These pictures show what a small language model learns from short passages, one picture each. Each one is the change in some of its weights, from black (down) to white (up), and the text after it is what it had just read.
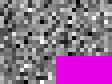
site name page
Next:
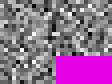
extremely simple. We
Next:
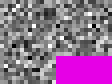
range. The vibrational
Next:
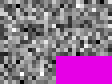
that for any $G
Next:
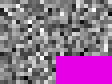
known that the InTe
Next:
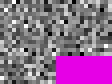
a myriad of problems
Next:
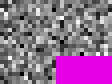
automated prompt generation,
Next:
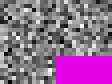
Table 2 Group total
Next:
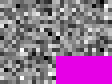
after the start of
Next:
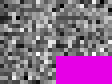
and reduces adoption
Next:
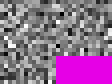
managerial accounting in
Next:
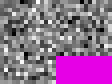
stage with an expendable
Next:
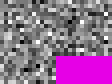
can modernize Bajaj
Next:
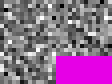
of electronics,
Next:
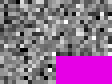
that the percentile
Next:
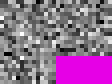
the same criteria as timber
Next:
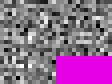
- The study shows the maximum
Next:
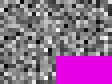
influence between LV and
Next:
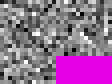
these resources, the latter
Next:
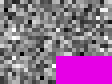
reveals two key points.
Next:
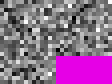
research does highlight a range of
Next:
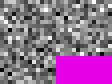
University, Faculty
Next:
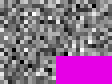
words down on paper is not
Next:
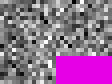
grew, the competition
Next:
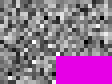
norms regarding dress,
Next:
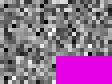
the field at different N
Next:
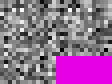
analysis Particulars
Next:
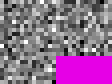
11 is positioned in a
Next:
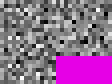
the Central Bank of
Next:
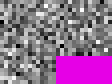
of AND-gates
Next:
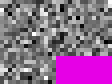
LSTM layer, -
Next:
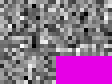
strength of the SRAM
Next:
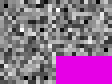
with the results presented in
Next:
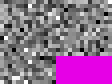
universe is the total
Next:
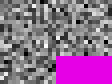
FEV1, and
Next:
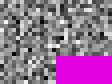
both the tilt and
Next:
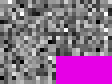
Materials and methods
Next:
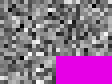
care at once. An
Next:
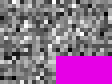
only colonialism but
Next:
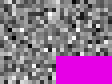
national variability in wind speed.
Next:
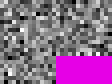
Teleological thinking
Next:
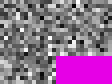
also suffer when our health
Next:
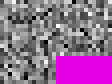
food waste businesses such as
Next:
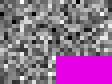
by NPL. We
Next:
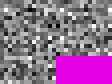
have expressed, there seems
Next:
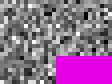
guidelines support the
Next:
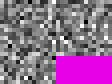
potential commercial use.
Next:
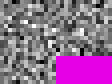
or loss) in the areas
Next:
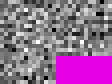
important for the classifier
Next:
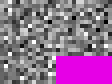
by patients before clinical visits
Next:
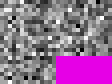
who were obtained randomly from
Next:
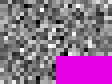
by their phraseological
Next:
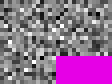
confidentiality, data
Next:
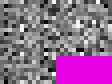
In the light of the
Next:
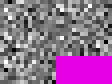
This finding was an
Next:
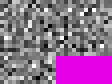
teachers need to analyze and
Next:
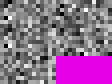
feeding and begin it
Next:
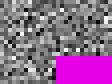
was similar with the study conducted
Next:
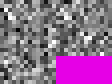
possessing the
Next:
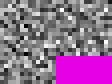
“back” button.
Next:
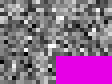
enormous program,
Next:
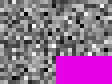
contemporary cognitive
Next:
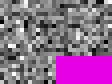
retaining extensive areas
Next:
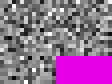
indicates a strong influence cloud
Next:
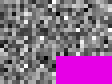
Canada is currently
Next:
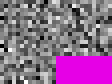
and violence, it
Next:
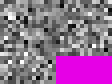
in which they are doing
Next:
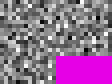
or on Skype.
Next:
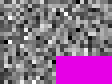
Research, Hungarian
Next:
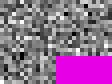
removal of COD
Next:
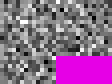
Bir nechta
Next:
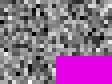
dents, particles,
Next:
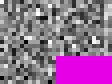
day onwards their levels
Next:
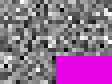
benefits from climate initiatives.
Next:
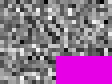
involved in this step of the
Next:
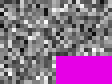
but it is very difficult for
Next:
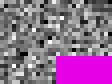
the past 12 months
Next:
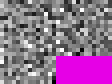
vertebra. At
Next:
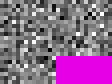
CSI among relevant government
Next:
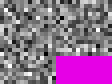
production of this work.
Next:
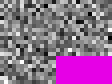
in NetSquid
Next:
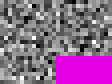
nitrile group of
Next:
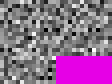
mapping is shown in
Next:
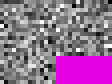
removes the excess
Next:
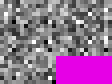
against concerns about its
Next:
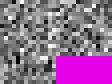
by tuning particular
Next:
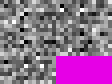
bacterial identification
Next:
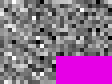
neutrosophic values
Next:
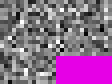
comparison of request strategies used
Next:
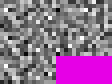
accessed by other software
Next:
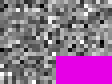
to protect the quality of
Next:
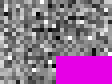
can be reduced to 1008
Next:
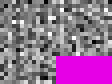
of the world. These
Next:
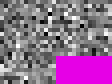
has been designed to be
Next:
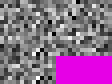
New Media Technologies*.
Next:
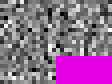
concurrent use of these
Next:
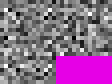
were completed. The new
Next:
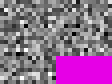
explain sense of the most
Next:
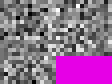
to ensure railway
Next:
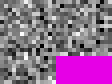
the purges which are
